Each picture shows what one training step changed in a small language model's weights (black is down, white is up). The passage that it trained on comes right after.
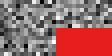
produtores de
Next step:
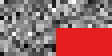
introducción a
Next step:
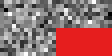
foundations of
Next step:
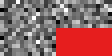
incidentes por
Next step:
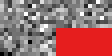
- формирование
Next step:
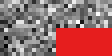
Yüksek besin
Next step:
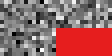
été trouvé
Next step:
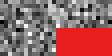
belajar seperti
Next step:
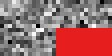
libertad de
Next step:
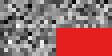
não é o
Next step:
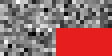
также обращается
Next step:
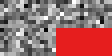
turizm rivojlantirish borasida
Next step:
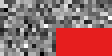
A população do
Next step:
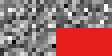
olvido de las
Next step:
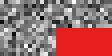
aunque existe
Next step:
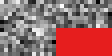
favor de irlo
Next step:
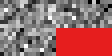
qilish bilan birga
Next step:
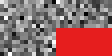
pontos de
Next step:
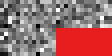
es ist keine
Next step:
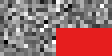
XX sem ele.
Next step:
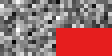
первичными и
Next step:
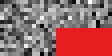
baholashning asl
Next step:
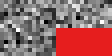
resources, on
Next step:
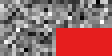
як найвища
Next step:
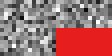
di Jl.
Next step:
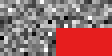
gran impacto en la
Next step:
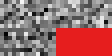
laços sociais desse
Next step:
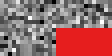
por su parte,
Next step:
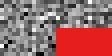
os sentidos das
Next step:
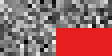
I. Dal
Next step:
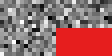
a una condición
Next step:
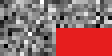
mos ravishda
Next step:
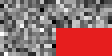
de objetivos e
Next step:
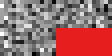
XV века в
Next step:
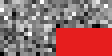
и уровнем
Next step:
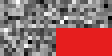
Para análises de
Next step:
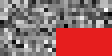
plus haut,
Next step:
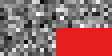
of the students were
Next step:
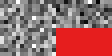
públicas para a sua
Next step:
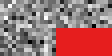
В Республике
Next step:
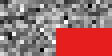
monitoramento ambiental
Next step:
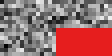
milliy qonunchilikka
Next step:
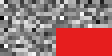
* Universidad de
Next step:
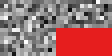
lessor -
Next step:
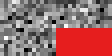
deve ser entendida
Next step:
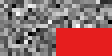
e Rio de
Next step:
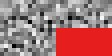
исследования: В
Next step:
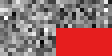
при котором
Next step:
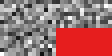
davlat organlari bilan
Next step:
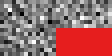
PhD in
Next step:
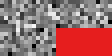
Gerach T,
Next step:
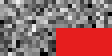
promover la
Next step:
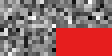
del cuerpo
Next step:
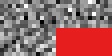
dorilar sifatida
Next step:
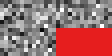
zamonaviy pedagogik texnologiyalarini
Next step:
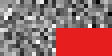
del aula.
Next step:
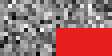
Наука и
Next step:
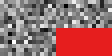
mediana de
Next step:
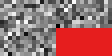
Chen Y
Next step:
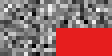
démographiques sont
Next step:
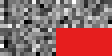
para tornar possível
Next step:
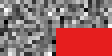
dengan sangat
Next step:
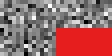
Al pasar un
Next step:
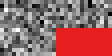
incluir la
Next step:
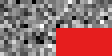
fungo forma
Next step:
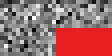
va mazmunini
